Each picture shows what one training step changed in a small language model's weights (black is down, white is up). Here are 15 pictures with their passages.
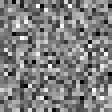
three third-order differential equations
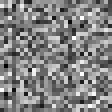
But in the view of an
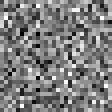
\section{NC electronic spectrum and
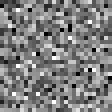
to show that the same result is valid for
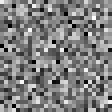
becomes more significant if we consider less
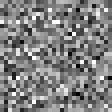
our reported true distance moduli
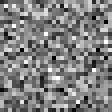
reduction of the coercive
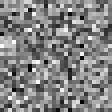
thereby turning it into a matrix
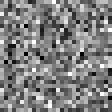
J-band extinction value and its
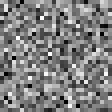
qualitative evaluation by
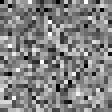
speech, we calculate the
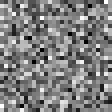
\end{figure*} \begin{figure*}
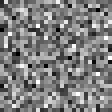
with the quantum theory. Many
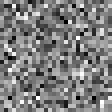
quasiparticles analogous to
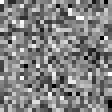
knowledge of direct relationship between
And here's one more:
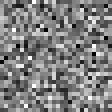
transfer (black) from the
